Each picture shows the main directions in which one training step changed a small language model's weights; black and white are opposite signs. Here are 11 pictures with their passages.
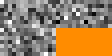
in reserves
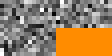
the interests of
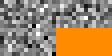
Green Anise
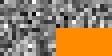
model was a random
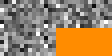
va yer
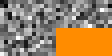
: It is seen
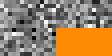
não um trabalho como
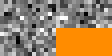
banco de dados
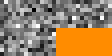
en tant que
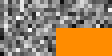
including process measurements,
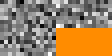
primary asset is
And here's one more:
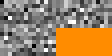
1. Table
